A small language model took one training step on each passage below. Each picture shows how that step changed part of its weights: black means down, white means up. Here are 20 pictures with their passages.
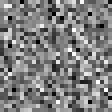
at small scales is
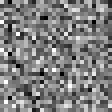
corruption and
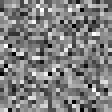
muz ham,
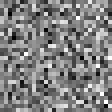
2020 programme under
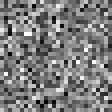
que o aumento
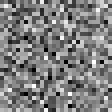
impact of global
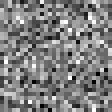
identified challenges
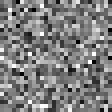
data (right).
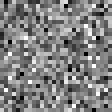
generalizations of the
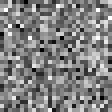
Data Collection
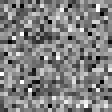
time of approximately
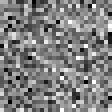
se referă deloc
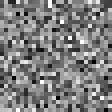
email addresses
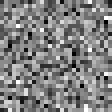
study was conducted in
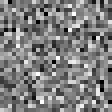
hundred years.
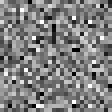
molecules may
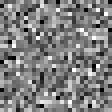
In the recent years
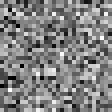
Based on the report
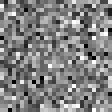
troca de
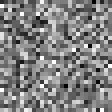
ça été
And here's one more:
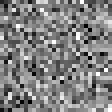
se proponen los
